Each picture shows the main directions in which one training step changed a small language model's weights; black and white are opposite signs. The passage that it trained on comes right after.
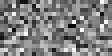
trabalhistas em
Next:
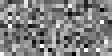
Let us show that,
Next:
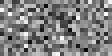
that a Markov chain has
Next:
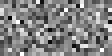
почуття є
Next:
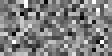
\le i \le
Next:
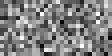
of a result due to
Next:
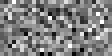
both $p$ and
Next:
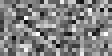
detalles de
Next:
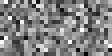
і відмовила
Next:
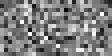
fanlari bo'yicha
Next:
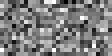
particular, torsion groups
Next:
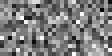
informativo dei
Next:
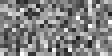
these cases occur.
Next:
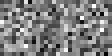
(e) does not
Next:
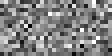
: rapport de
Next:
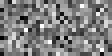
the quadratic formula over an
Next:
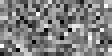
of a bimodule.
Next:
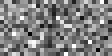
the origin, as
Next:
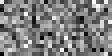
for every nonzero element
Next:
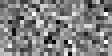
y el tratamiento
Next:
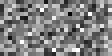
for representatives, not
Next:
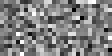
nə də
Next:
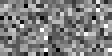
По мнению
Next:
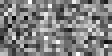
group of Hamiltonian
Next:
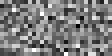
contradiction and proves the strict
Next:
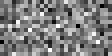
is a homotopy equivalence of
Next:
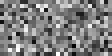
identificación de las
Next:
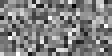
внимание на
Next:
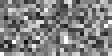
emerges from the
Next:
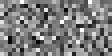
tecnologias de
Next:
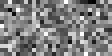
$\psi$ be the
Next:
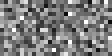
de $W$, nous
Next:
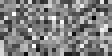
and arrows corresponding
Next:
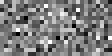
that for a class of
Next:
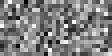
Recall that a coherent
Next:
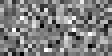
an elliptic automorphism of
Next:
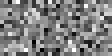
sie so, wie
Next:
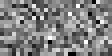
identidad cultural y el
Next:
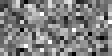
kunnskap om
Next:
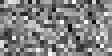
$C$ and if
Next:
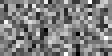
of entire almost periodic
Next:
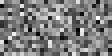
normal product computation gives that
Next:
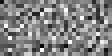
up to at least
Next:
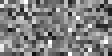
a typical learning
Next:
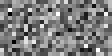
approaches developed in that
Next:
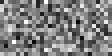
positive definite,
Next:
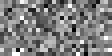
de rehber
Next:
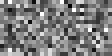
Sarandoz –
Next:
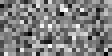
central element in doing
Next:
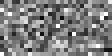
that the dual complex has
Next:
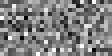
theorem implies that for each
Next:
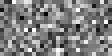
the only thing left
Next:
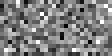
penting dalam
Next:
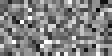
yondashuvlar –
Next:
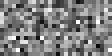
Digital News
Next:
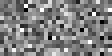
we note that one can
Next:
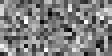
parabolic equations. In
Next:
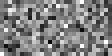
in the presence of
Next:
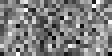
en termes de
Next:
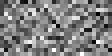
o olhar da
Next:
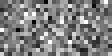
foram informados sobre o
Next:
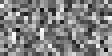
right of the last
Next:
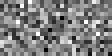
first order necessary optimality
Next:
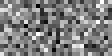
mathematics such as
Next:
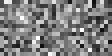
the Faculty
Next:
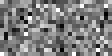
satisfies a certain condition
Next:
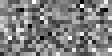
weist er - in
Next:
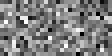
edges} in two different
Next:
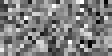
saat ini,
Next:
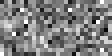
uniquely defined since we
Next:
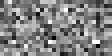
identifying a root
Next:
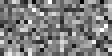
wissen, dass
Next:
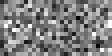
to hold mod 4.
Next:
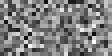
of its causes and
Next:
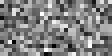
associated with independence,
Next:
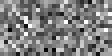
data. The summary
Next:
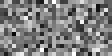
in local holomorphic coordinates
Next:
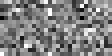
we can consider the range
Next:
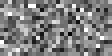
do this, let us
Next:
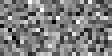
\mathbb N $ are
